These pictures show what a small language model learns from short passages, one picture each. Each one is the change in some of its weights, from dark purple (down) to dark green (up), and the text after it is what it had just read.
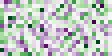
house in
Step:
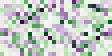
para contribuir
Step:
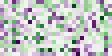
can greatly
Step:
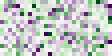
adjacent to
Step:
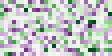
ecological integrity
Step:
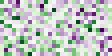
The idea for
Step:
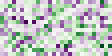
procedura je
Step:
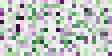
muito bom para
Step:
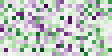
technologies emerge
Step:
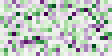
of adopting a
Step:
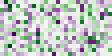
it is easy
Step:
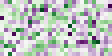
the yarn
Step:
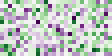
em pequenos
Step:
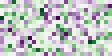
m \geq
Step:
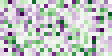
donde se presentan
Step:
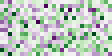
from ore fraction
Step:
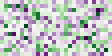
of justice
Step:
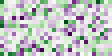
aunque el
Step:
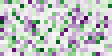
validity throughout
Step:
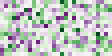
is a significant effect
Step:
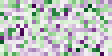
leaders will
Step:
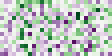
la ONU:
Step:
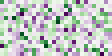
center of the
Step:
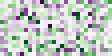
20 Inscriptions
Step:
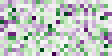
informed consent
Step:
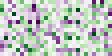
potential second
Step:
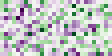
entire segment
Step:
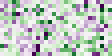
can be used to
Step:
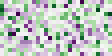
View and a
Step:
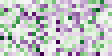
- Type B
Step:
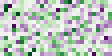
The associations between
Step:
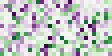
De invloed van
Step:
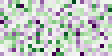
stated that he
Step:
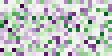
c) Sistem
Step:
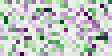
Generation Y
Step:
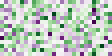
specifically for
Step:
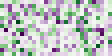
% П л а в
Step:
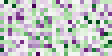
software and
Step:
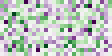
με τα
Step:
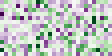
conservação de
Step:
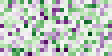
one database,
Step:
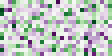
dan tidak
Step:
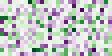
abdication of the
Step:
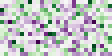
de atracción
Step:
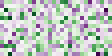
the Solar
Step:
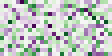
of what is in
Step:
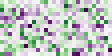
of Maritime
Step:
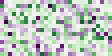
ва амалий
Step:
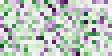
En se basant sur
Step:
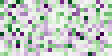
and the following
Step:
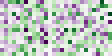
і науки
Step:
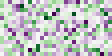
centre de
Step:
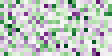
and about the research
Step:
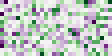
essenciais para que
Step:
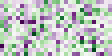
2 Notes:
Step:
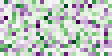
that significantly boost
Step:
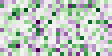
calculated using the
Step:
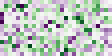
business in
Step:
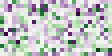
os países
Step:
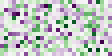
soil composite
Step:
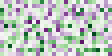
infinite time!
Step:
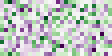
includes tool
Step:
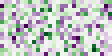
riñen con
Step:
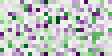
NRS of
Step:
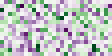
o Rio de
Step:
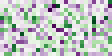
del desarrollo
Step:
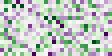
bilan ishlash
